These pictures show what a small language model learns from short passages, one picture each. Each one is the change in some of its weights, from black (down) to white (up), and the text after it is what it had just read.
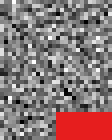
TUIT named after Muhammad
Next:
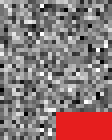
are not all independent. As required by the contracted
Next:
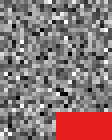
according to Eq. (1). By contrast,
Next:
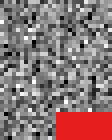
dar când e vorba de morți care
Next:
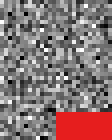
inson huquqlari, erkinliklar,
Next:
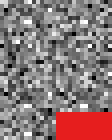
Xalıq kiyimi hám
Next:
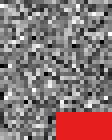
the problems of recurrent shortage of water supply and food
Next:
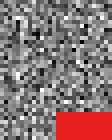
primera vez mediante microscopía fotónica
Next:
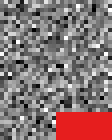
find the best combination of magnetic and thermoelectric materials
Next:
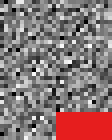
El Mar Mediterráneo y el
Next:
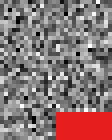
kózqarashlarini, fikrlarini keltirib
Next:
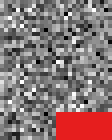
wird dabei kombiniert mit der
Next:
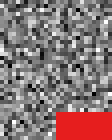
is noted that the number of Ukrainians in representative
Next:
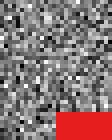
invaluable tools for experts in crafting
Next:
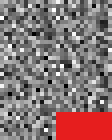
арқалы судланған
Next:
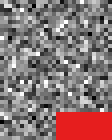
uchun ham o'qituvchining professional
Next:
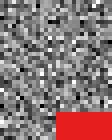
condition of holistic primary school education and modern requirements for human
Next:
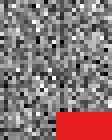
como propone su ilustre ⁷
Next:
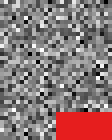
системи бухгалтерського
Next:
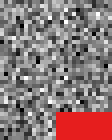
virtud, amenaza el honor
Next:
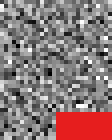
tech-savvy professional audiences. It
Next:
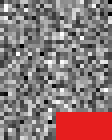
of the eight calculated individual and combined elements
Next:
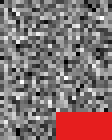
scenario construction limits the number of available tasks, making statistical
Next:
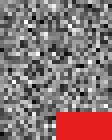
corresponding to 5 magnitudes of visual extinction. The
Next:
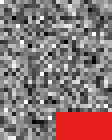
walls while gradually releasing medication. This
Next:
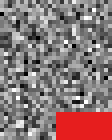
treated sewage sludge on heavy metal
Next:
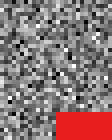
bem fungível, ou seja, um
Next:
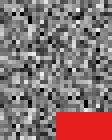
above phase transition sequence indicates that structures built from
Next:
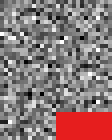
social policy and local government. In actuality, food
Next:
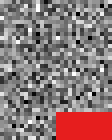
technique versus 90 degree rotational technique. Introduction
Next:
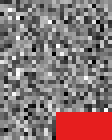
doctor's ability to treat patients is largely determined by
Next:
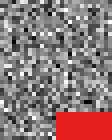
in which the magnetic drag is the balancing force.
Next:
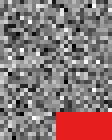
Исокулов Т.У.,
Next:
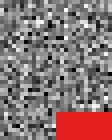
to $u^\alpha$ and $l^\alpha$.
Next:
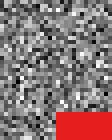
ayniqsa ayollarda, uzoq
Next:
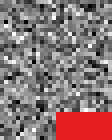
Hartree-Fock (HF) equations with
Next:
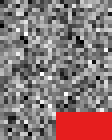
who knew that Ibn Arabshah's work
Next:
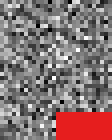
251], привели к провалу
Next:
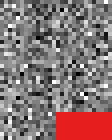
I. TABLE I Reactions of
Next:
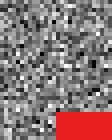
of CM, which accounts for code expansion and
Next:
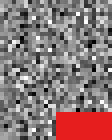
ada koneksi filosofis dan
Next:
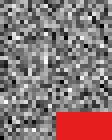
BBGS-Darboux transformations in
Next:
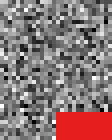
otro lado. “Do we look away to
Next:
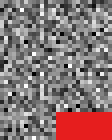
ташқари, мавжуд
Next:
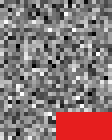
(Agulhas Leakage) route
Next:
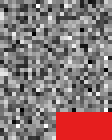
The sensitivity increases with the time $\tau$ as long as
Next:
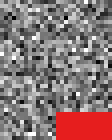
external examinations. Keywords: writing
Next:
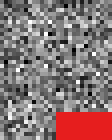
matemática experimental. 1. Introducción y
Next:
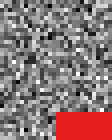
cannot be taken apart by cutting a single line.
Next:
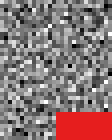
the impurity content measured in the ash by
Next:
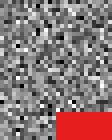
adhere and proliferate in the
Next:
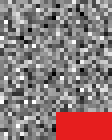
penegakan hukum berdasarkan
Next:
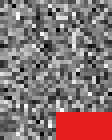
Each field is characterized by its own historically determined set of
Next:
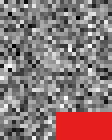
Metodický postup identifikace
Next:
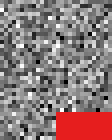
molecules exhibit a high level of asymmetry
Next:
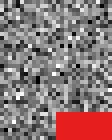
metal nanowires and the grey cuboid represents
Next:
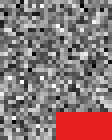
flare loops – from which undoubtedly
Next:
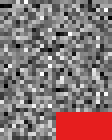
spatial distance constraints. These candidates are then verified for geometric
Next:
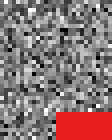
de transformação, incluindo
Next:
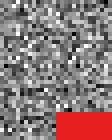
Yoki, qadimiy shaharlarda xalq
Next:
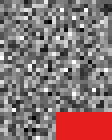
dicha pedagogía no tradicional se pueden
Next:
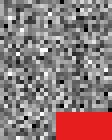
scienza aperta e non venga
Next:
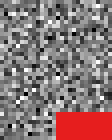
і публікацій свідчить, що
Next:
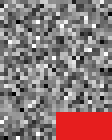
alkene based coatings more detailed modeling of the
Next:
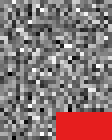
другие. Ни всем
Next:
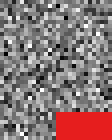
10-digit sequence of seconds. Additionally, it
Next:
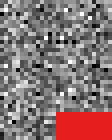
LINEAR REGRESSION
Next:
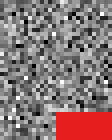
the values of $A_0$ where the term
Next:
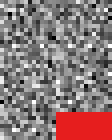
hududlarida nomoddiy madaniyat
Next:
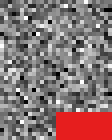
junto com as meninas e meninos e
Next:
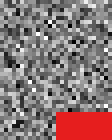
1. 57-58 с. Bibliography
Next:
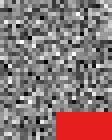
two functions: supplies the administration with the information on
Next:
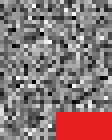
adoption à large échelle. Le
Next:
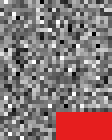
Ali (r.a), Fotima,
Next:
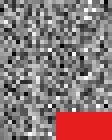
Properties. *Int. J. Mol.
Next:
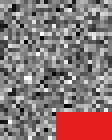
agreement between the DFT model and the deconvolution
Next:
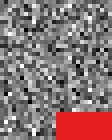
PWR. SG secondary-side
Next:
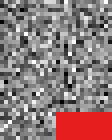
an Begleitmassnahmen je
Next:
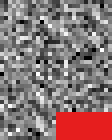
buildings, there were also newly built educational
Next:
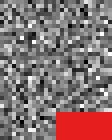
caregiver. Statistical analyses Sample
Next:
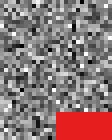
with the probability vector $( \varepsilon_{d}^{+}
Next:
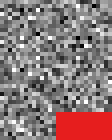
patients underwent a complete ophthalmological
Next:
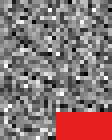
guvohi bo'lishimiz mumkin.
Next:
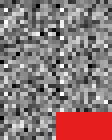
مورد مطالعه قرار
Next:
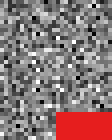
torli, zarbli va puflab
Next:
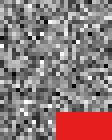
but for Permalloy (Py) we are
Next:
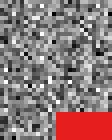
for FT3ab_2) are specified in
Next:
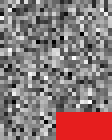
que há mais filhotes na RPPN do que
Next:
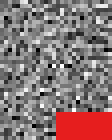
convolution of the CCFM-evolved
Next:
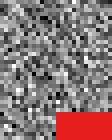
tensors for the two phases are the same.
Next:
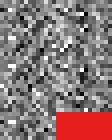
work for Black women and men and prevent analysis for many
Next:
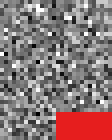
are investigated. We find the multi-granular approach
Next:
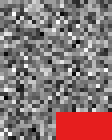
-x, yoki -o harflari bilan
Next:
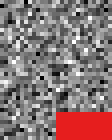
associations were found with rural residence
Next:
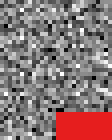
remaining density terms to give the standard quantum-potential
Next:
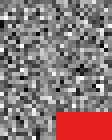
se interviene en los soviets
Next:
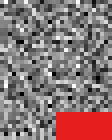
values, since such configurations would be linearly unstable
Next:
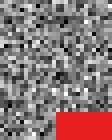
\end{align} Teukolsky's
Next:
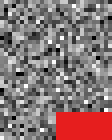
the AEL's rated power, but the control mode
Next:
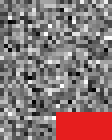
hybrid or quark star corresponds to the delay between the SN
